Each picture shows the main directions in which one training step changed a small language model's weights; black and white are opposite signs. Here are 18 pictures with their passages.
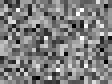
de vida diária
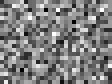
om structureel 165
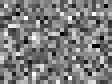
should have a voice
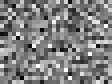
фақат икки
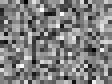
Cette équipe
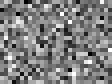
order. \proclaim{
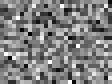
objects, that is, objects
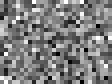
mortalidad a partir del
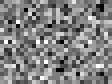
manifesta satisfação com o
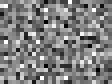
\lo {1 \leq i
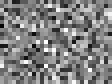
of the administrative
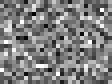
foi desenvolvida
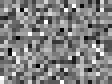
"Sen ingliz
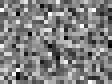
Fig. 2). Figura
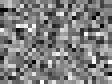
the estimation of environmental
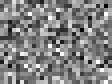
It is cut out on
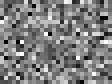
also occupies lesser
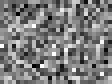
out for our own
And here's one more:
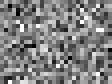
2$. Then the following conditions are
